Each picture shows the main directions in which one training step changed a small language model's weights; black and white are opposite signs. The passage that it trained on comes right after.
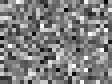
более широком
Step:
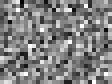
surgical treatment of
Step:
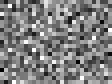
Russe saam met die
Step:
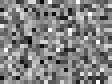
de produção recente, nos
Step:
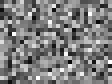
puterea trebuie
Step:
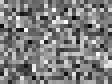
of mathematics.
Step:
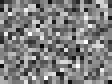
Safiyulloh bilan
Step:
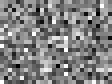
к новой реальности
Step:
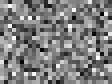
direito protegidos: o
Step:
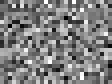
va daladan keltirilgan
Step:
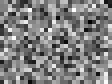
o'quv dasturlarini
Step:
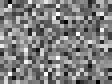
в неизвестности и
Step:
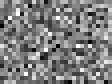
texto desplegó
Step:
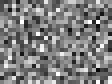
individuais dos alunos.
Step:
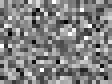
un daño reputacional
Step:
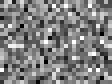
кунда кенг
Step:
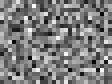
savoli bilan yuzlanadi.
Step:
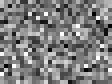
ijtimoiy faoliyatni tashkil etishga
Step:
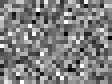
келиб чиқиб,
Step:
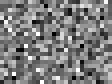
catedrales–, la
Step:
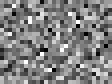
Kenia Cinco
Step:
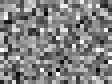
do processo de escolha de
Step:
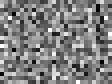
повышением АД и
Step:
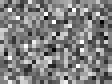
were: age,
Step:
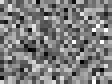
ser uma maneira eficaz
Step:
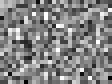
de los dos primeros
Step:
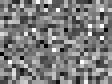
leaders allocate
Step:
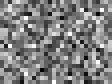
dell'essere umano,
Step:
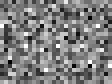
и приписывании
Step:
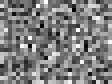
щодо застосування
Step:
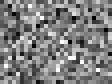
seguro en caso de
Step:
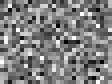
araştırma katılanların
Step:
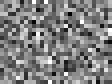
qoldiqlari bilan
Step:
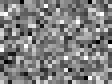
a valorização de outras
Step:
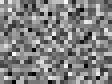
Neunachweise und
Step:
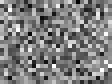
Este sistema consiste no
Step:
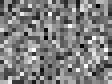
naar delen van het
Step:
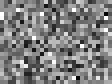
bilimleri jaqsı
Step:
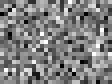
come si illustrava una
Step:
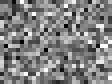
há níveis distintos
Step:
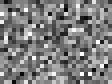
Sendo assim, o pensamento
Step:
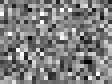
merupakan game 2
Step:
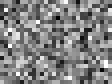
axborotnomasi*. –
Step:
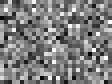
barreiras à TC
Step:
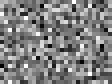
як заклад освіти, що
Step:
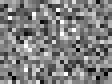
научним радом.
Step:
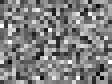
incluindo reserva para
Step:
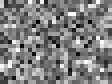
el establecimiento posterior
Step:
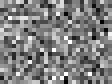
Mustafa Kemal ve
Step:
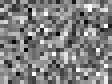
“punição” o
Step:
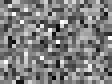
Een zekere mate
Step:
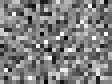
Maison Dom-ino
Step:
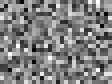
en esta forma de educar.
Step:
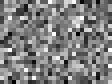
onde fica evidenciando
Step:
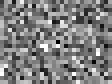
по всему его
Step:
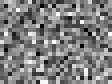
EBR Ltda
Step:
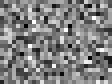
qaysi davrida
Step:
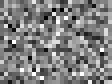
colaboradores a importância de
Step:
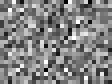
di partenza: Il
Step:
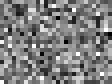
халқ оғзаки
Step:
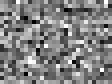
el propio sueño.
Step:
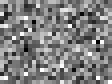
acusam-se de suas
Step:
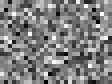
birinchilar qatorida
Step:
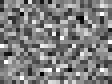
millat tarixining rivojlanishi
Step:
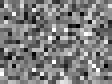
ta’sir vositalari orqali
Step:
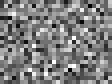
, тусиклари
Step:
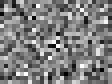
острого периода
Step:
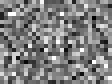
jahonda iqtisodiyot juda
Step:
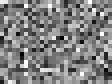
León, alt.
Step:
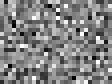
в котором должно
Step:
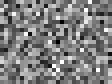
integração de diferentes
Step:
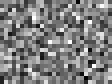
i ratunków,
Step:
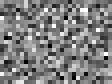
Diharapkan pada
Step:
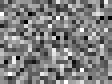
dalolat beradi.
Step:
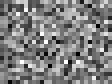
mohiyati, turlari va
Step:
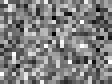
a gravissime colpe
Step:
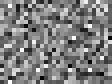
and disadvantages
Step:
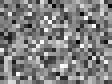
reforma está referida,
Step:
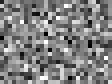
ислом институтини
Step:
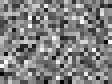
tentang Administrasi
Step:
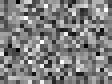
índice de
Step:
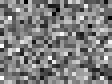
of profile education in the
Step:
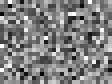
rendah terhadap
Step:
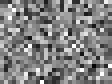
e si può creare -
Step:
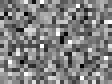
podido investigarse,
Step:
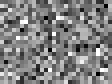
Birlashgan Millatlar
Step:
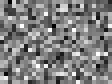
qilish ko'nikmalarini rivojlantirish
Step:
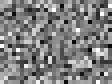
вида из природы
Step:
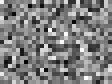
tamoyil esa tizimning
